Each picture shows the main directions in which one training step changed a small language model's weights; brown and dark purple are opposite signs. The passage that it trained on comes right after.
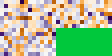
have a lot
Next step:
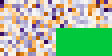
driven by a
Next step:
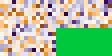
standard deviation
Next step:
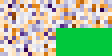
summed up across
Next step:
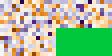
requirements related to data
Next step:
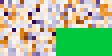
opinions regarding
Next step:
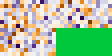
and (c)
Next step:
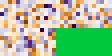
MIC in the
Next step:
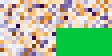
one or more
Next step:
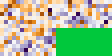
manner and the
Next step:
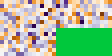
to be a potential
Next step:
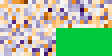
was seen in 5
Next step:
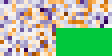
total of 5%
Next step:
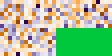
H1 R and
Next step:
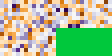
without continuous human
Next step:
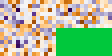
EGR rate
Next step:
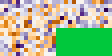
is also the
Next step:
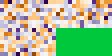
of AIDS
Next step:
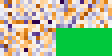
by Satti
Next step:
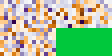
was recorded at several
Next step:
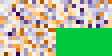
identity number has
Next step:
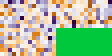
with impulsive
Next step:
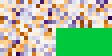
during patient examination
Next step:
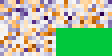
and describe
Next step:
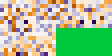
to understand the technical
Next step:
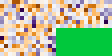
these challenges, she
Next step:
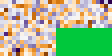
of the article
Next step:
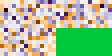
uptake in
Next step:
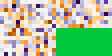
internal services is in
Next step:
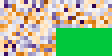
mg/kg and
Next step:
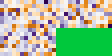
transform, AIP
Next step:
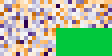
the start of the
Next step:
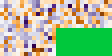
micro business of rural
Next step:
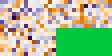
concern over the
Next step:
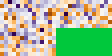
each geodetic
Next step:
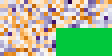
The Study The
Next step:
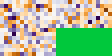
about the study in
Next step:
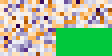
manual for
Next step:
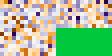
adaptive object
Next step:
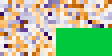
in Health and
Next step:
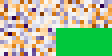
the leadership
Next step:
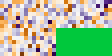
and has received
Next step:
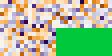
the findings specifically
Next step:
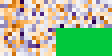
juice of
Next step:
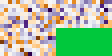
is the most
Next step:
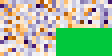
and a global 30
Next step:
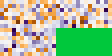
by energy- and
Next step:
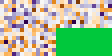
device containing
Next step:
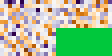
Received two
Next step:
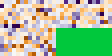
This dominance
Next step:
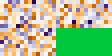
the ISO
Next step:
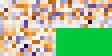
of COVID-19
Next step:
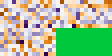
the quality of the
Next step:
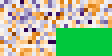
functions. Results Section
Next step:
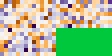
diuretics have
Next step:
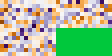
can say
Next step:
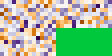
the changing
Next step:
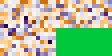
a car, including
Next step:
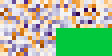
the size and
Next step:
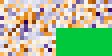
ions out of
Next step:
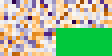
in E.O
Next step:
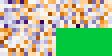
and dense small
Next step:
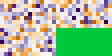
regularly and
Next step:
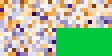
In Section 5,
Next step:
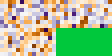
- are built
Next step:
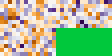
problem in public
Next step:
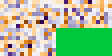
it is to be
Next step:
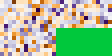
used for time series
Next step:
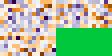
adapted its product
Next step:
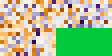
conversion, energy
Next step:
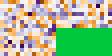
ER status
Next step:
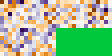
Life is
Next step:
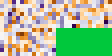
make famous not
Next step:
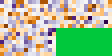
and determines the
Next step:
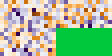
minimum tax rate of
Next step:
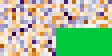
pilot action
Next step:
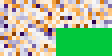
two sub tree
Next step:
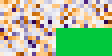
that proper structures and
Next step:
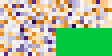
educational process takes
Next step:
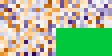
on the criteria of
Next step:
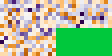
the day throughout
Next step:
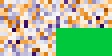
from the rice
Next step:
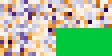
measures to comply
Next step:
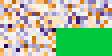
Statement of
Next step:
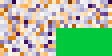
and the company's
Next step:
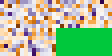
woman who
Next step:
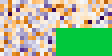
discount on
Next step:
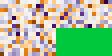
related to work
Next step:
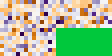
can be found in
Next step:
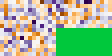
release packet
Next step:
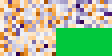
requires understanding to perform
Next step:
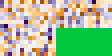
to center of
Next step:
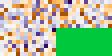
of improving the social
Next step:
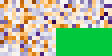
layers. The
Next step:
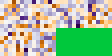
loss of elements of
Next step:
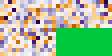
species can cause direct
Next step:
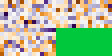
receive priority
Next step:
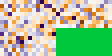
the equation:
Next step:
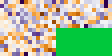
Data availability The
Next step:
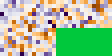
about 30 million
